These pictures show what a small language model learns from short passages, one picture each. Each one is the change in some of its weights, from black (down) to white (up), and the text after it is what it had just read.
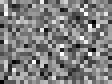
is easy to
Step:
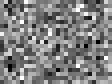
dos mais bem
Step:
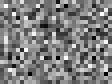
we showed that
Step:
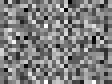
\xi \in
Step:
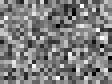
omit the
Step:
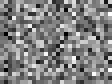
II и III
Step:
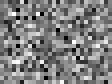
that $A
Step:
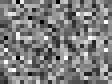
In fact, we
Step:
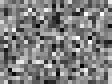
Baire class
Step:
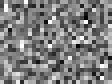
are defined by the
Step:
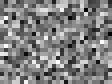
a stochastic generalisation
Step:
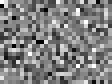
preprojective algebras
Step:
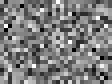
the loss function
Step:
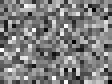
maximum principle for
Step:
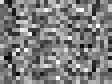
exists an isomorphism
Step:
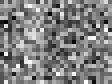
specific kind of level
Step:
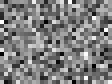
geometric points of the
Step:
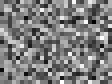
is the set of
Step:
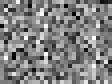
меры по
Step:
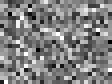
arrive at a
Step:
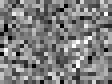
concentration on the
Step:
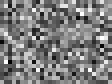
have the same
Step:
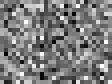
results on the
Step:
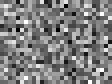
follows, we perform
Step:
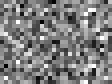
In the case
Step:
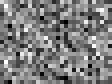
Hence, the corresponding
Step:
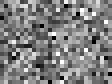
$\epsilon <
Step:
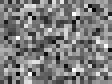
that for a finitely
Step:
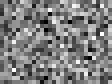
system is irreducible and
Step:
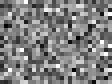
таких активів
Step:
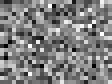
genes que
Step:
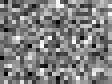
Hujum bilan
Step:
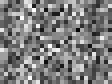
of its partial
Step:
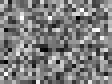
are in the conditions
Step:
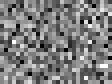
respect to the origin
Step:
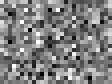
cerdas perlu
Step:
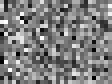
yang merupakan
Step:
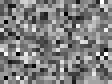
finite sequence with
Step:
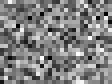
regret with respect
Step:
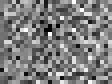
equation is now
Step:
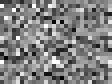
azot bilan
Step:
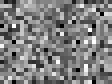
far saltare
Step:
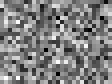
1) any irreducible
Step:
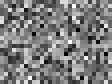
of linear spaces in
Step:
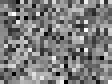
of $p$
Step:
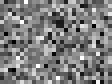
uchun ilmiy asoslangan
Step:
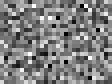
{\footnotesize Department
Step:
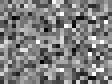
result holds for
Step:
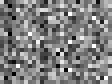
mean curvature flow exists
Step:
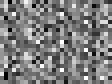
one can not apply
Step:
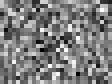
all the homology and
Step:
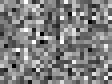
shift it such
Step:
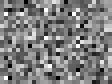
Já o
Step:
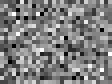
from $L$
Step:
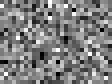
following four conditions are
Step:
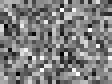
PHP dengan
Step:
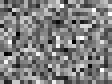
bilan birga,
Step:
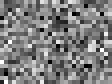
bu holatlarni
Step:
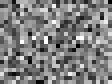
be divisible by
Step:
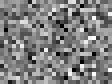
ikki asosiy
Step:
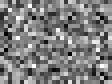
the use of model
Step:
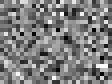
we obtain the following
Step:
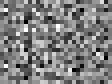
в год и
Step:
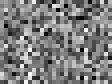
of continuous functions with
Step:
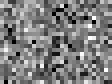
Considerations on the
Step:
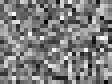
zero eigenvalues, the
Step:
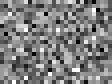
а також
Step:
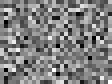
\to Y$
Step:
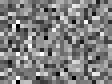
hence $\s
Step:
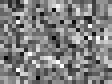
there exist a holomorphic
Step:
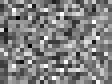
Neumann algebra
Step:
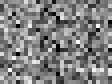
theorem), it necessarily
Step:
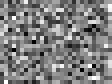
de campos para
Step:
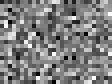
situatie te
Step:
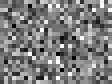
nowy dla
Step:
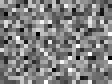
millatlar va
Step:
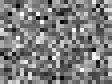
in porous media
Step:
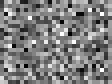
+ \cdots +
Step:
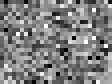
va barqaror
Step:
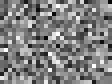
ta’lim va
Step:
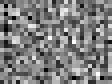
space Hessian
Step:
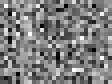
would show that
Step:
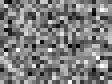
consider the sequence of
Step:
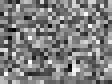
residual is
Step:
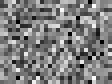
of one-dimensional
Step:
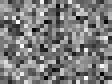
instead of the
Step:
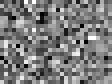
squared distance
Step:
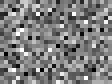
$Z$ such
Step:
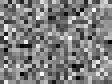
în baza
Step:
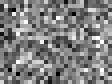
By Brownian
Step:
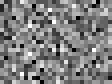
algebras and canonical
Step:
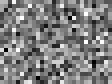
make any direct use
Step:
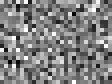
у цьому
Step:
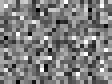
In contrast,
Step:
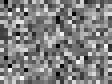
olish shakllarining
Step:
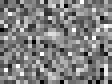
theoretical terms as
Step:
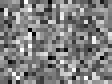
$(\bullet)$, this
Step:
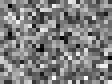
after the translation;
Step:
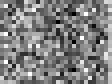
door de
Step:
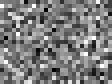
In the coding
